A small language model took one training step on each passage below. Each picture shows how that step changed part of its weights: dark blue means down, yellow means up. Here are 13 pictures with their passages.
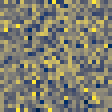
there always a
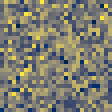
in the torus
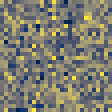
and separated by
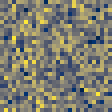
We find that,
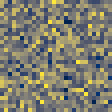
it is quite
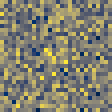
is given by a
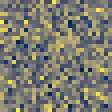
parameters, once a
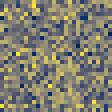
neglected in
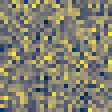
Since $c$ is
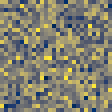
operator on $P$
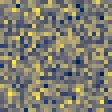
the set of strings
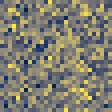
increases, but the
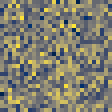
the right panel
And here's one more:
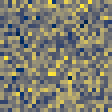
the sole parameter
